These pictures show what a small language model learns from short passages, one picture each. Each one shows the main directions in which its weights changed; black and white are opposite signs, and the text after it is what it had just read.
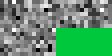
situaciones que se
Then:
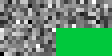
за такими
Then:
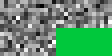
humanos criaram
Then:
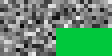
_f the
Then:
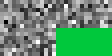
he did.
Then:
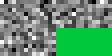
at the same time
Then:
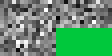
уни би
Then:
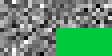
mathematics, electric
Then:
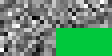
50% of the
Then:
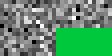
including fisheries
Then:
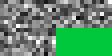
effect can be considered
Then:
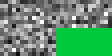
of the procedure)
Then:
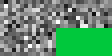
forme de
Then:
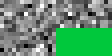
ichiga 70 dan
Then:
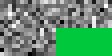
and has properties that
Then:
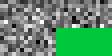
of interactions have
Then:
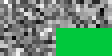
traduction des
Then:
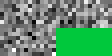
typing the search
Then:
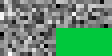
the product obtained as
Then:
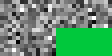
those countries that
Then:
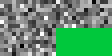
activities, and climate
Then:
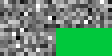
se configurar um
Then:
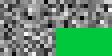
began to acid
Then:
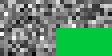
land Side A
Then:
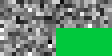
Common name
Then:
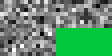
issues, the
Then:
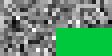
Technology enhanced
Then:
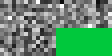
de Pensiones
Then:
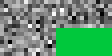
Fork strategy.
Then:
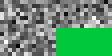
the following requirements for
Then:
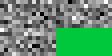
or series of
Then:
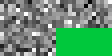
also helps the
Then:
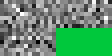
commonly present with
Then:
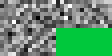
function $V =
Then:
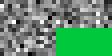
(such as
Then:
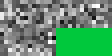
the material.
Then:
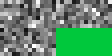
pages of hard
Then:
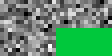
experiment is:
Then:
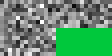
Одна из
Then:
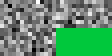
the C-H
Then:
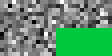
des responsabilités
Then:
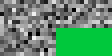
are bound to
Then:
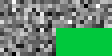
to the results of
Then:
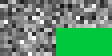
of construction works -
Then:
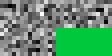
Analytics dalam
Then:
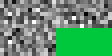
futuro político
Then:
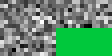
of onset the
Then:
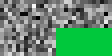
next step is to
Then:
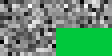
os educadores a
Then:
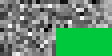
both incidence
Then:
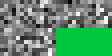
extend this successful
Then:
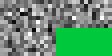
shared or produce different
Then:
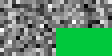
den vergangenen
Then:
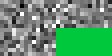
reaction rate and
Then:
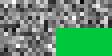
um mundo sem
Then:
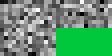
aussi à
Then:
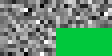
игры –
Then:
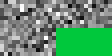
overall performance and the
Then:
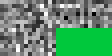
la qualité sont
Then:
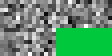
fomenten el
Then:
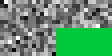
on the impact of
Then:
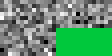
the total number of
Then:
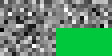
reactions of various
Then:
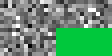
em benefício
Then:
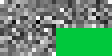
capacities of
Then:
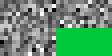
dynamically linked to
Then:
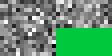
of the zero
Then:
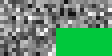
scenario. The
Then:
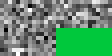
body periodically so
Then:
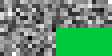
the topic of
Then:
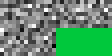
bir veri
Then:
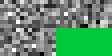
where the PCA
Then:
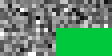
able to ensure a
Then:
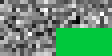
found among the different
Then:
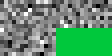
implementation as well as
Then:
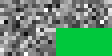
sound design for
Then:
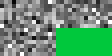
of Rashes
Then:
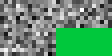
Figure 5. Figure
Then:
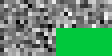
Selain itu
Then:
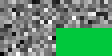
3 бош
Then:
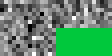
a monthly mean
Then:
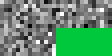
conditions did not cause
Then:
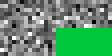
of other disciplines
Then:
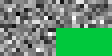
by mirroring
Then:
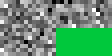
las transformaciones
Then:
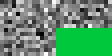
Valencia och
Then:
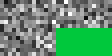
anterior. O
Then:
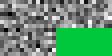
etc and paying
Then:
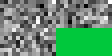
DE UMA
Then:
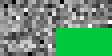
et motivés,
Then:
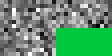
el inicio
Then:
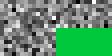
pool of previously
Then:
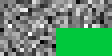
13. Белов
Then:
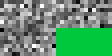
stages of the
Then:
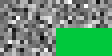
AT devices
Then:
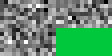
project, SRE
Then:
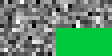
⁴ Noel
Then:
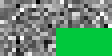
experimental data we
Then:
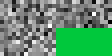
to share power with
